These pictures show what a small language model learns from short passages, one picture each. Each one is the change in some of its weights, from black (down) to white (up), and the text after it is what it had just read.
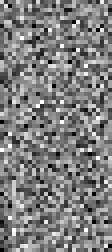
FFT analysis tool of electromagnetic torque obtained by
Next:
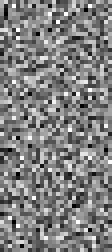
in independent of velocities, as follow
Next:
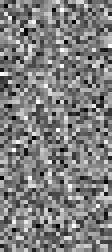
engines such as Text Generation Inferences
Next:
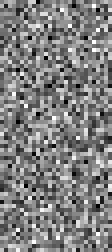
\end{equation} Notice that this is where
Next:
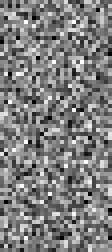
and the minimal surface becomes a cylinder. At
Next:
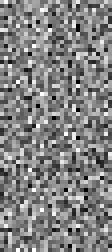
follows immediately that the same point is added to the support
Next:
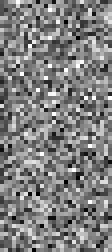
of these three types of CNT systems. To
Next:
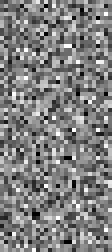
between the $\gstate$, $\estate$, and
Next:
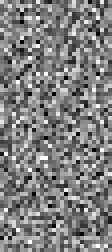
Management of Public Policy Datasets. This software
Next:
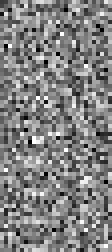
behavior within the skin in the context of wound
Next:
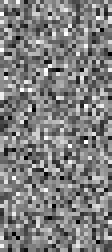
approximately \begin{equation} M_{PBH}
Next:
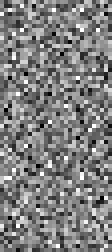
Turkey JEL Code: Z32,
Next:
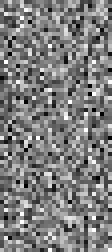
\begin{figure}[t] \centering
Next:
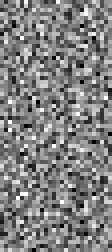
countries, the World Health Organization
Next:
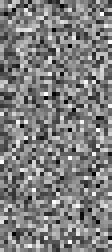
shows $\mathcal{T}^0_{\rm
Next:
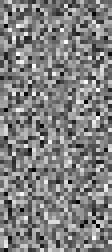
STRESS DISTRIBUTION
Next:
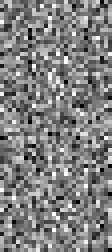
\begin{equation}\label{vol der}
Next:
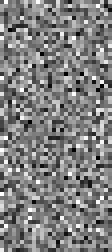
$G(V,E)$ be a tree with
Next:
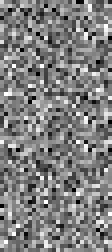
There then exists $k\ge 1$ such that
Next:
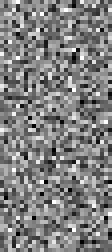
F\subset\mathbb{R}^d$, we
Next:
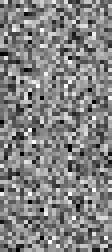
in the equivalent multi-domain formulation: for all
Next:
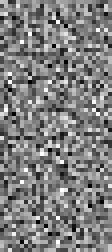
a CO2 sequestration strategy Call identifier
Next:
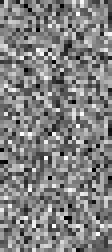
such that the Nijenhuis tensor has maximal
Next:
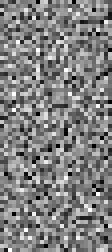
biowaste, and urban wastewater
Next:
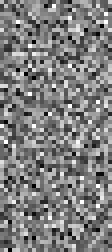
is $\psi$. \par Our objective is to find
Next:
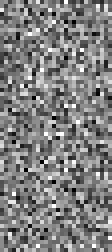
is well-defined. On the other hand, in
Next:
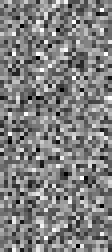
healthy tissue outside the tumor,
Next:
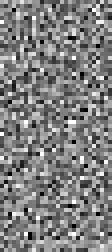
V600-mutant melanoma,
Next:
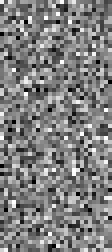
Theorem is a matter of the {\em differential}
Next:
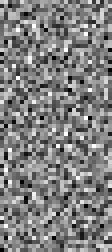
the preparation of this work, the authors used
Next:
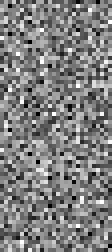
groups that bring together specialists from different fields, such
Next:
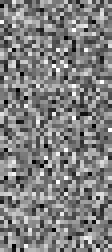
as periodic. The Hamiltonian of the rotating particle is
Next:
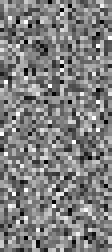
$\pi ^{0}$, regardless of the initial
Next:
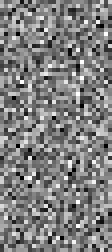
have no extension to $G_{\alpha}$,
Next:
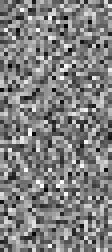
the part surrounding a perforation. We
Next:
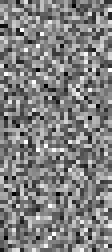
this role in a more realistic modeling of
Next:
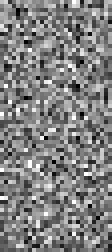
in the next section. \subsection{Observation
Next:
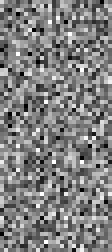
low particle multiplicity jets. Secondly, the absolute
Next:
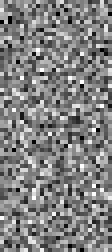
pretreatment, pH; Leaching
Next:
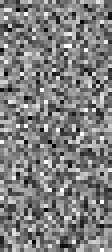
the smallest such number for which $\whf^k
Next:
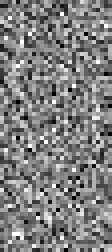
side 3.2 mm, stitch area fraction
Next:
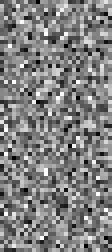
described as transitions between energy eigenstates,
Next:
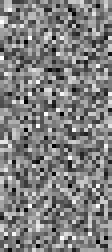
\caption{Individual contributions to the
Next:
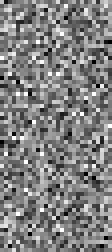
India include tuberculosis,
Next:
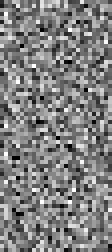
interest from the EU project community in this solution, so
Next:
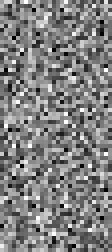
self-regulating indicator of their relationship
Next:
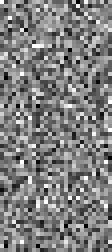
will be quantified by a suitable entanglement measure
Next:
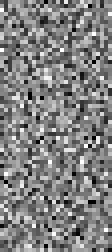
X-ray diffraction, as well as by
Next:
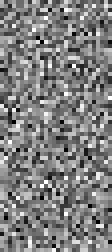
non-negative integers. A defining recurrence can be
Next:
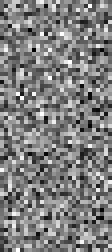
plasma variables in powers of $\varepsilon$ in
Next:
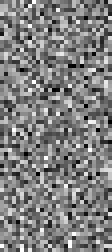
MS, Techniques and observe the
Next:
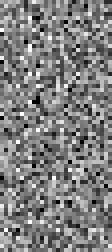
In this case, the proposed decision steps are described as
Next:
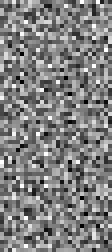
GCN and LSTM to learn the correlations
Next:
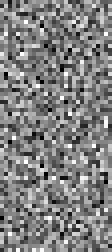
and most be known in order to offer the
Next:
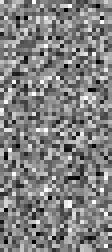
symmetric real matrix, the degrees of freedom of
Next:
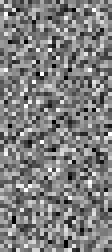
The microorganisms and its genetic resistance determinants identification
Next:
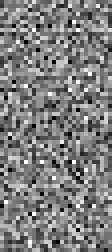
be interpreted as a condition that is at one hand a
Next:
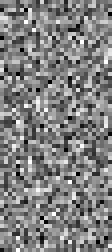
interesting to consider the case of nonsmooth coefficients. By
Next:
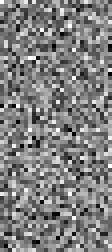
for all $0 \le r <1,$ and
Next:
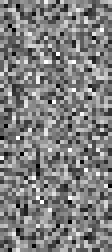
radiographic features of the skull is crucial for both
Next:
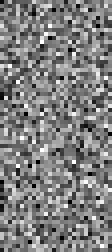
increases the number of decision variables that need to reach
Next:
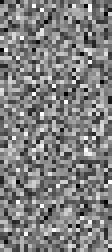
associated with substance use disorders (Table
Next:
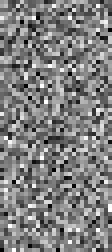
$M.$ Here $\operatorname*{K}(x),$
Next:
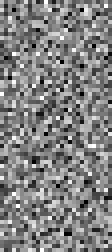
purely embryonic, and which with the
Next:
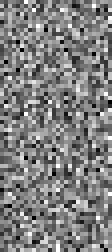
\end{pmatrix}, \end{gathered}
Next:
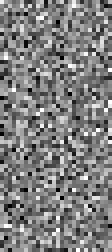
the \code{Bag} does not contain the
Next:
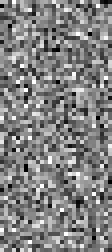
(F_i, A_i) is called
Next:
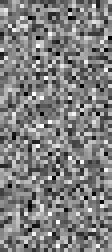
Security Initiative NUTRITION
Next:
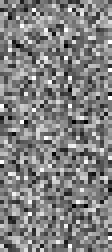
approximately cancel each other out.}. Here, in
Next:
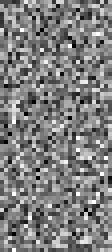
a sum of a $c$ number steady
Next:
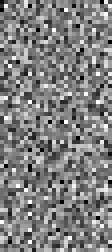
none"> ● The colour contrast
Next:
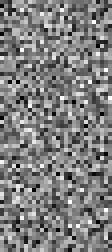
based learning, while the control class is without treatment.
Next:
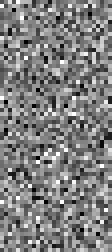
the room temperature. The shells were then
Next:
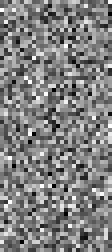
point addressed in this letter. We shall now
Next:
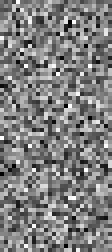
still the one at bus 107 in cases
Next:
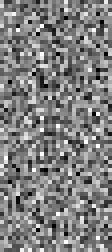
are entrepreneurs or self-employed much more
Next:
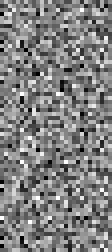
Trends in Ecology and Evolution,
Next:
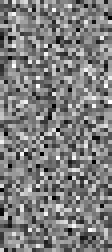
spaced lattice. For a lattice spacing of 10
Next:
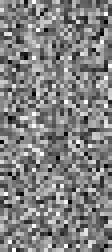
TREC, we built a living lab evaluation
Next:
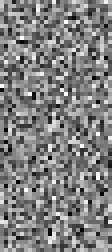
and the proposed. Positive sign is when
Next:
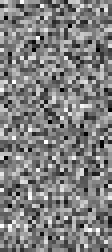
for this job. This is true, but it
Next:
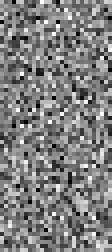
which says that the Lebesgue measure of
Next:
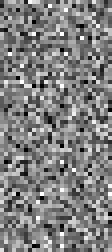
spin states, which can be resonantly tuned
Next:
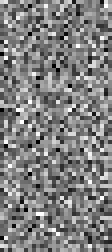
Department of Pharmaceutics and Industrial
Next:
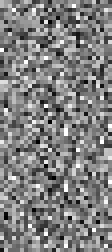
with (69.5%) were found to be
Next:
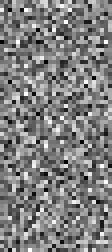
dumpsite in Effurun, Delta
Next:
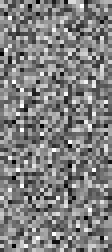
for anomaly detection due to its stable
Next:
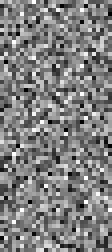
the Liouville theory developed by
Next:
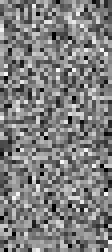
increases. Synergistic effect of Iodide
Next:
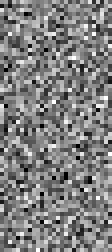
the primary mass function. Observational (Abt
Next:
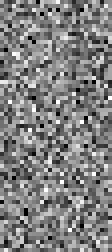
with the Vedic system (e.g.
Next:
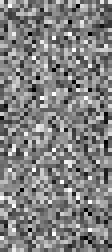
show that there exists a sequence of compact totally
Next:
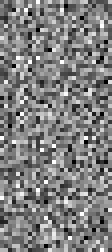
focuses on the integration neuro-symbolic
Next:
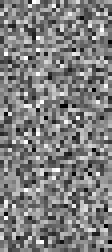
invests a fraction of his capital in one
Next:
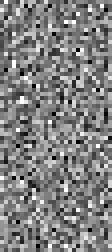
point of view, they have been extensively
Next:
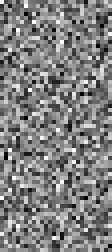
two different instruments, the consistency between the
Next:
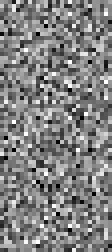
the aim of understanding the whole content of reading.
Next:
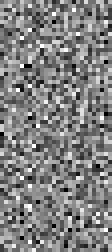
deceleration and jerk parameters to apply the
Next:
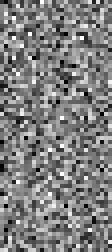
end effector on the bolt [7].
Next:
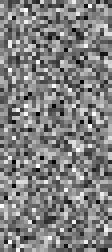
of the current study was Faisalabad
